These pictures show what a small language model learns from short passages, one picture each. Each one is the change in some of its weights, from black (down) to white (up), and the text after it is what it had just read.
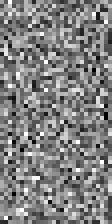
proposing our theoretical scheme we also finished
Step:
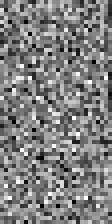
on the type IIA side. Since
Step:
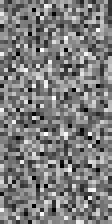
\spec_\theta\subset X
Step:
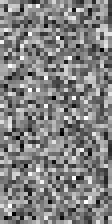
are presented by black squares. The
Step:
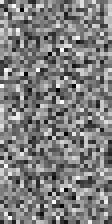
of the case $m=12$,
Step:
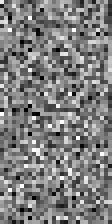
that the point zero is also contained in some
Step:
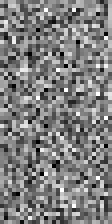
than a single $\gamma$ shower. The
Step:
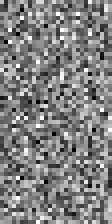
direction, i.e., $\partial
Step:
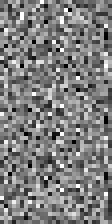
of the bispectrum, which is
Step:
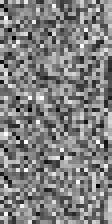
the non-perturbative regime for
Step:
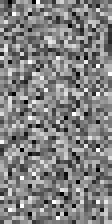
this is just a shortcoming of the specific
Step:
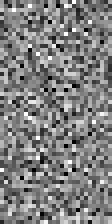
vector of $\mathit{v}_{i}$.
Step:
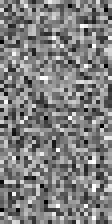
the \ac{snr} at the
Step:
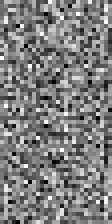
optimal result is given by the following theorem, which
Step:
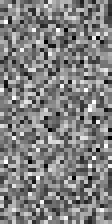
means of a suitable quadrature formula.
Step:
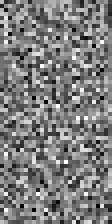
the $P$ is the distribution of
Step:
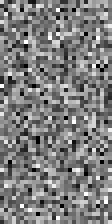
of its ability to give better performance on
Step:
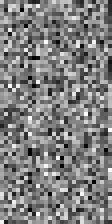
are required in addition to a more extended component
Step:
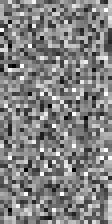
that Definitions 2.1,
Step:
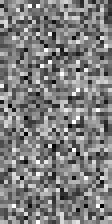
from $\Sigma$ to $M$ of
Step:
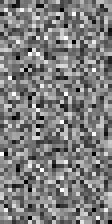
is given in the following tables : $$
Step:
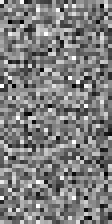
Poisson observations. Particularly,
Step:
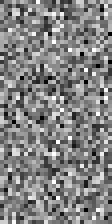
multiplexing (OFDM)
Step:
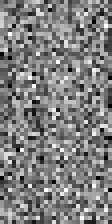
shows the main difference in the Mode-I
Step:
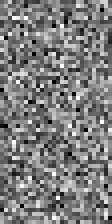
reveals significant correlation between both forms of node
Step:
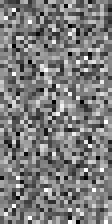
\cases{ \beta^n (E)\
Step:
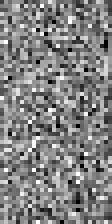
role, as we will see. Let us now
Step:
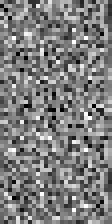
$\nabla_Y$ can be extended to
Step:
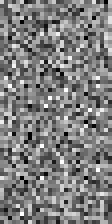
correlation coefficients between ($\lambda,R$),
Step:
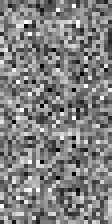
from the GOES-EAST
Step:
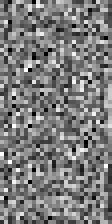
mixing depending on the structure of given
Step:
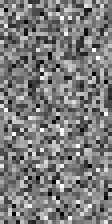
$Q\sim6000$ for strong
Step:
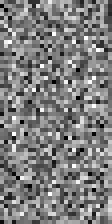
$\sigma$ as a function of the symmetric quantum
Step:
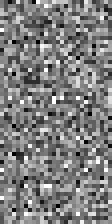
Martin [7]; Russell
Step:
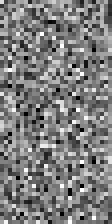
all $k = 1, \ldots,
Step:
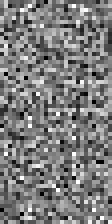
the QPDs is small for both the
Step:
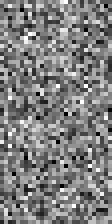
less conservative decisions for the
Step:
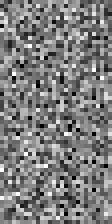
to prove that there exist $z\in
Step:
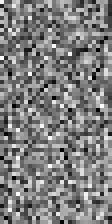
and that it coincides with the spectral radius
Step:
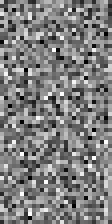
with an uncertainty principle of the type studied
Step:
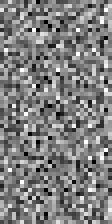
\noindent\textbf{Key words:}
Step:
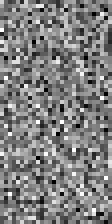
which the fluctuations of the protein structure
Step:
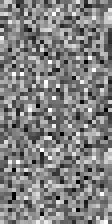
= Mf(\gamma(v)h)
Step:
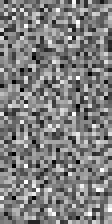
the GPS, even also some
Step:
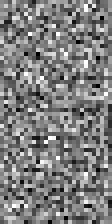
W^\perp \ar[uulll,
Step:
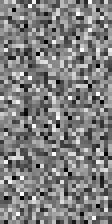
Station Assignment Problem.
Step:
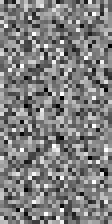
length alone drives performance; and
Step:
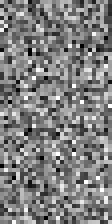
$B$, the linear system $\vert
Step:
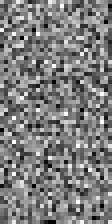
schematic closure of $C_K$
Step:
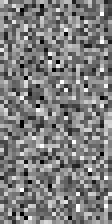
prescribed subgraph $H$ on the
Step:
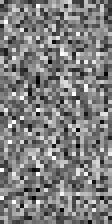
part of $P$, say $P_p
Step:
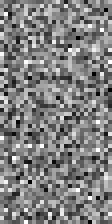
the \pb\ model, although
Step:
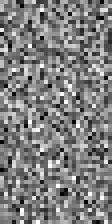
that if the divisibility condition forces
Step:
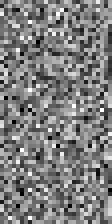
the level where stood the chosen particle and
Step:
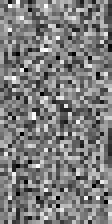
LWIR response is investigated
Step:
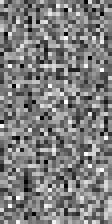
0$. We can immediately prove it by
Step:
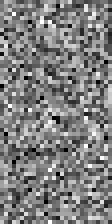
the sum is converging rapidly.
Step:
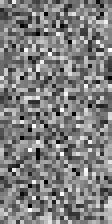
s^{\varphi}_0]$ belong to
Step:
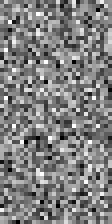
is causing TTVs. We
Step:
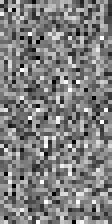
where $A_l$ are $N
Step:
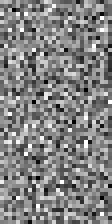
charge trapped by a vortex with
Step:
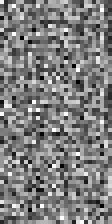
closure of both sets in the inclusion
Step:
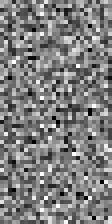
& Hom.\ poly.\ of hom.\
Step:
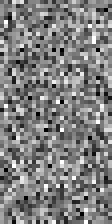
to unity and then quantizing the
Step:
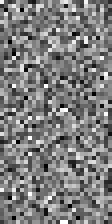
of polynomials \eqref{f_j} stability
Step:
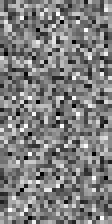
threshold, decays to top
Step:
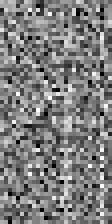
centripetal acceleration for given
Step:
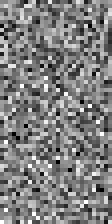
the resulting number of selected covariates is
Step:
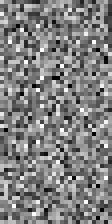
be given the way magnetic field and initial period are
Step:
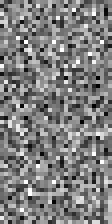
to $L^2(\Omega)$. The uniform
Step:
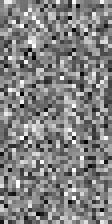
density for the prototypical and
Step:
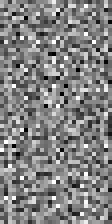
context, the present study focuses on the various
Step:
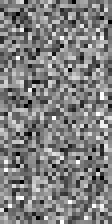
Traditionally, this was done by
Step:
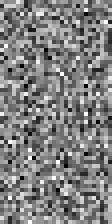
a nonelectrostatic component that can
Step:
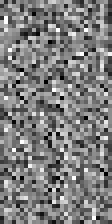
measure describing the mass distribution of the
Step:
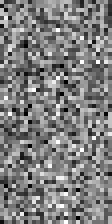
the fact that the sequence is weakly decreasing
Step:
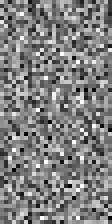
$B'$, and $F$ a finite
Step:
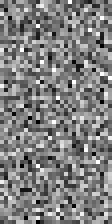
sheaf $\sF$, while the other cohomology
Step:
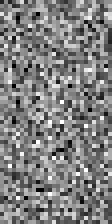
if they induce opposite orientations on
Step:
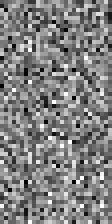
heavily on cluster-based
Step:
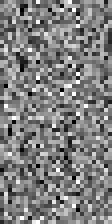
If asked for a concrete theory
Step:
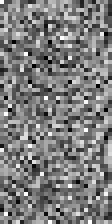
do not converge, we use the peak
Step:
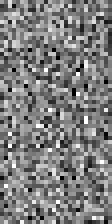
has promoted a series of ideas.
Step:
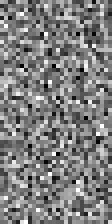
$n$ triangles, we conclude that
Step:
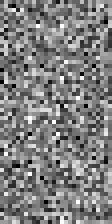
the number $r(t)$ is independent of
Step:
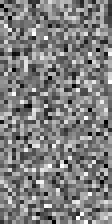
$\Phi$ is the standard normal distribution. We
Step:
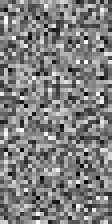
right action of $A$ on $\X$
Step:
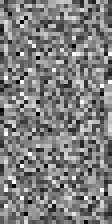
important results to establish the proof of Theorem
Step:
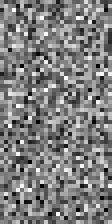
Group Symposium at the
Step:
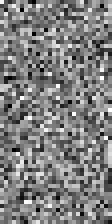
of binary lenses with various separations and
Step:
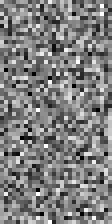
spaces $P(K)$ to Dirac
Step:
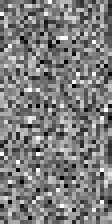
not begin from a singularity but instead
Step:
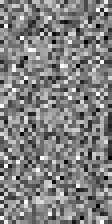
initially straight rod remains straight and
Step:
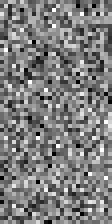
derivative $u_x$ becomes unbounded
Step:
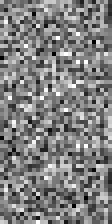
consider the ideals of $I_\Gamma$
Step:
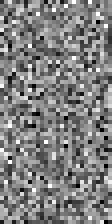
that the life-time of the system
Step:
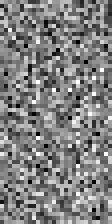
use the kinetic energy. $D$
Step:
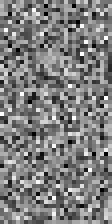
the ISCO. Even though the
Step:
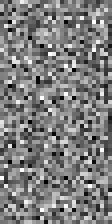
Cold fronts can form during a
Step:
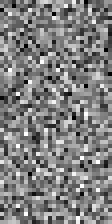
agreement between PV Orbiter
